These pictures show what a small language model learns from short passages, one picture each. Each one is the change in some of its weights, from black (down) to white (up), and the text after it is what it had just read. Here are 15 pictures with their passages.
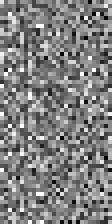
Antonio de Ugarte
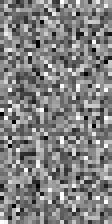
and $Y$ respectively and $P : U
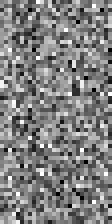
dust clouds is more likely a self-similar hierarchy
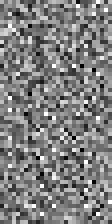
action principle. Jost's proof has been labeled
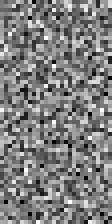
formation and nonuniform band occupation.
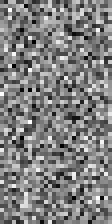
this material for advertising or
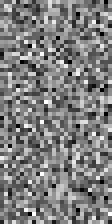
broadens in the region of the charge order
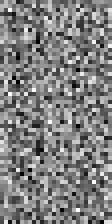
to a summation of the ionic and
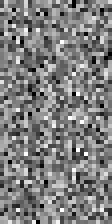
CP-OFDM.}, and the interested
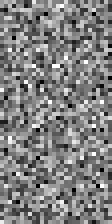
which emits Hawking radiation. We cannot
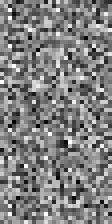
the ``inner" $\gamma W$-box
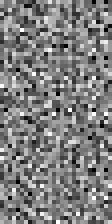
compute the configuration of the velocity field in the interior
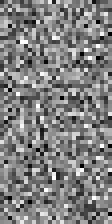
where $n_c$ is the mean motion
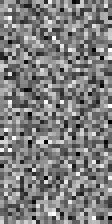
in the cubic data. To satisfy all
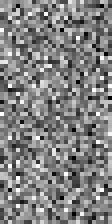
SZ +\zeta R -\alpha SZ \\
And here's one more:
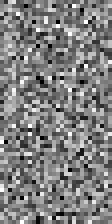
chaotic motion and be stretched and
